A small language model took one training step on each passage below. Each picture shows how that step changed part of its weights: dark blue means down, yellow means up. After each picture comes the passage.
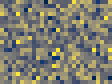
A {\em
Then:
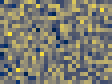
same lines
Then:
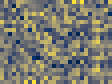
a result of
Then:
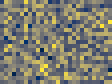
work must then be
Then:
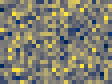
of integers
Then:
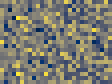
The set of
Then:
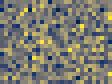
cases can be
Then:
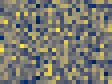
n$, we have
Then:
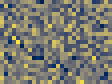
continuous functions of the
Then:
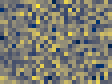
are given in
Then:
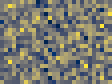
partitions by
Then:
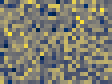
the lines
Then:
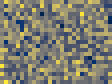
= \exp
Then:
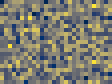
find that the
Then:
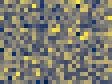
and this implies the
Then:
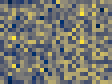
two further
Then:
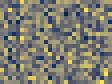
generating function of
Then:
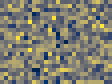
suppose that
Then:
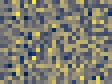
given above.
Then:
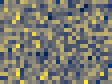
and for all
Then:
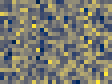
the metric.
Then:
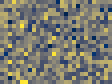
Lie algebra
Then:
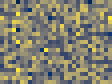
to $\infty$
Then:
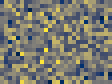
graph $G$
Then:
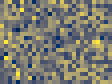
one performs
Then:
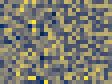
map from the limit
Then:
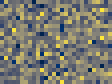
a multivariable
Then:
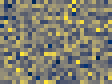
method to nonlinear
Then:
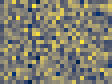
then we may
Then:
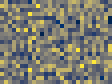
satisfy \[
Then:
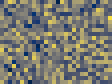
theorem implies that the
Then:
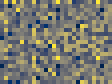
size is
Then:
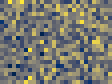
this subset with
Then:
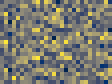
optimization or an
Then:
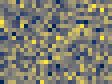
a cellular
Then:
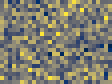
of $G$
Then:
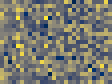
The algorithm is
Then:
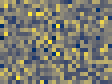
2$ are
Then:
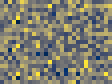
and without
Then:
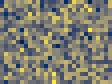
need the following
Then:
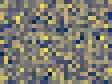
is less
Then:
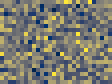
that this formulation
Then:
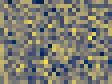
the problem is of
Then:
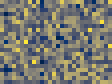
this section, the
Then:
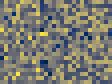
for the boundary
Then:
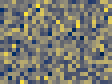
type \par
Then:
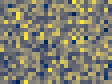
associate to
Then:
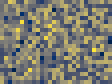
the following conditions:
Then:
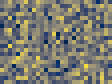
having only
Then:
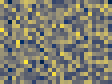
optimisation of
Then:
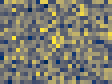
we take
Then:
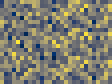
in the continuous
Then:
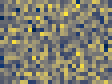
has endvertices
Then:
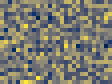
Table 2
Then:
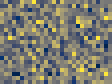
flat over
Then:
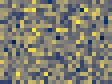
The leaves
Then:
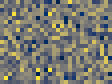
j})$ model was
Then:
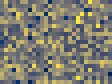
can not be
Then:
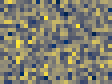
rise to a
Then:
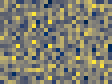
\ne k$
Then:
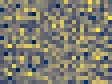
let us fix
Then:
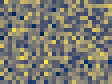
the operators in
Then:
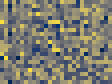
$T$ is
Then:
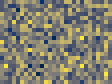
form of its
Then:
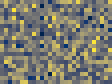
papers this method
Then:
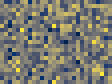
stays there.
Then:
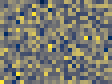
The identity
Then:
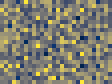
rare and
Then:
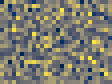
orbit we will
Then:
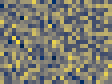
continuous functions in the
